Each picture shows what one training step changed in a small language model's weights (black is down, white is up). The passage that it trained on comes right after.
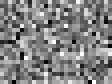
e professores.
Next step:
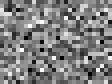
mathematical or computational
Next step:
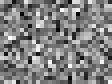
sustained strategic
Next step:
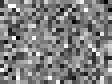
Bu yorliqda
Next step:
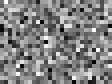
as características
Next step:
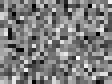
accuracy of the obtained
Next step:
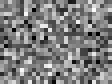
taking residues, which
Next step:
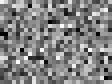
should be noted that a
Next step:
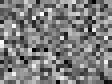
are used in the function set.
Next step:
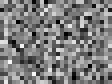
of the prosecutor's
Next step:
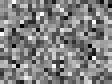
Einträge in der
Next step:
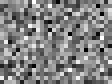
tibia, followed by
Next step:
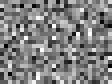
the velocity for the
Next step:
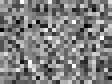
pilot OC1,
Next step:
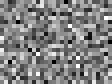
symmetry. In Fig.
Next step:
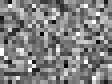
это выбор
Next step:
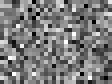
of SNORT alerts
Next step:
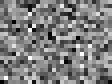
feeding the animation
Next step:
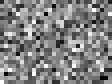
output of major
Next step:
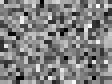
La biopsia del
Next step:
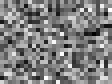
is based on the assumption
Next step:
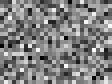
в возрасте
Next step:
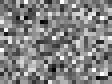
so users should only use
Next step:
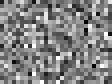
| | Supported
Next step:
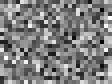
ml de tampon
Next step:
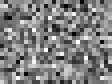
seedling vigor
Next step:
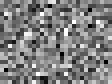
branches on the
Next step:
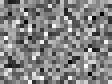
formação educacional,
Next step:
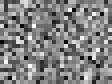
service quality in different
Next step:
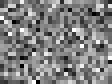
pressures. We find that
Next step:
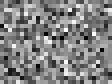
die as the peripheral
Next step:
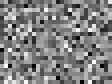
transmission varies from one
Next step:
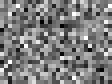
13 changepoints
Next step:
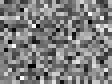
segmentation problems.
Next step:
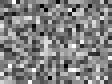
activity compared to the
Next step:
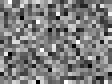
sua lucidez total
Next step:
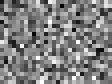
of 100 neurons
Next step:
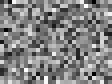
this risk is significantly
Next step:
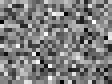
was Note applied.
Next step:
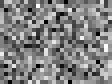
Xalq ta'limi
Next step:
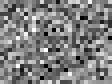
that interview should be used
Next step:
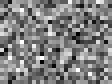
на здоровье
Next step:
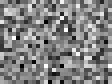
Trump has included
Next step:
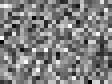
hash function to the value.
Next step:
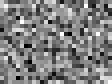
that the S doped
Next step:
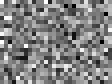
mixing zone and that
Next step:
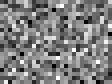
over tropical land and
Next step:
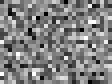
for a link then we can
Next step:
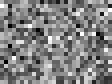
applied in learning
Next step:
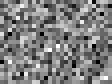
in momentum space for the
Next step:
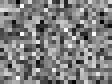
the transcendental
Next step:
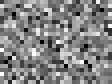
by these substances are
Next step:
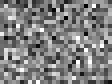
freedom by the van
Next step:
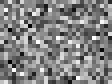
Chromium), has
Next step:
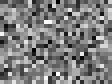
track as a seed
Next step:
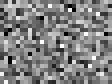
Francia? La
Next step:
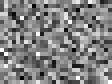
of transmission, the
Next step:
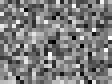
and interacts with us.
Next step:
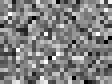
patient care and
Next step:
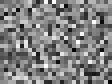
right. Below the
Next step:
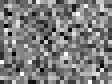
align parallel to each
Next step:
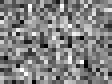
one from its motion along
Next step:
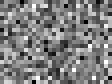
the figure 7c
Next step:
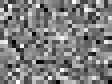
of the transient;
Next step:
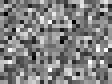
and objectives of
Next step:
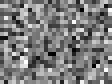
following: let the model be
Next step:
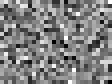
concluded that there is no
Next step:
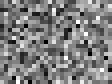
rotation rates,
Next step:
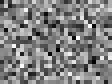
the text. The right
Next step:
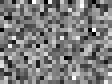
tuning model parameters in order
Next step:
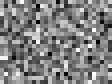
the community for health
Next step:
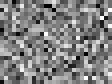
a richer physics
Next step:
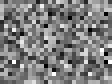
encompassed more
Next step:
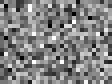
extremely good,
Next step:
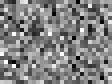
Should height be
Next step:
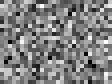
relatif de chaque
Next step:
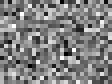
formalin solution and
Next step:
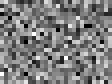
tantamount to
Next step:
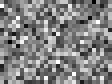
de betrokken
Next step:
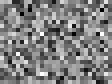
aerobic release
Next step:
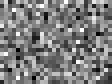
$\kappa_{a}$ can show
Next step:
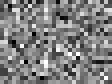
of the forming tradition
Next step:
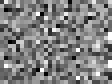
careers, up to
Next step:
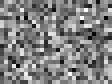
A. Cisneros,
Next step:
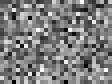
= 1$ this problem can
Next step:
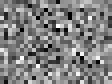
from a realistic radiative
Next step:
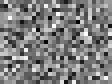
in this modern digital
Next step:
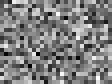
this pathology. The
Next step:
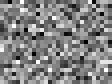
in those conditions at a
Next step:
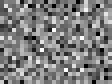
un valore basale
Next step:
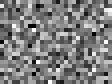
us to identify some
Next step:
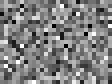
of Uzbekistan
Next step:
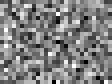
due to two-stream
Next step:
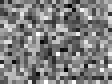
useful to discuss the local
